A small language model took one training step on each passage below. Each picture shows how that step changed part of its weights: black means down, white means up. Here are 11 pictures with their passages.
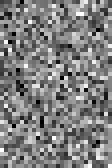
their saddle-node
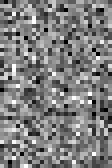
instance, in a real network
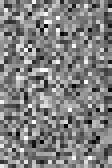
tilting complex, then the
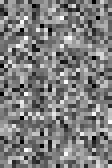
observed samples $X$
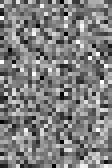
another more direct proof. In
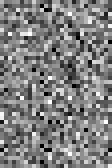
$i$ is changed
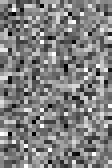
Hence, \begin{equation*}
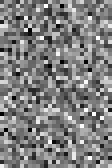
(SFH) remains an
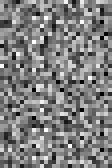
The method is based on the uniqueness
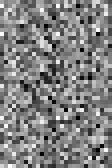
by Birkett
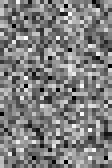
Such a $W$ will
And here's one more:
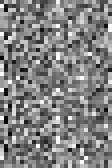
by Iyengar \&
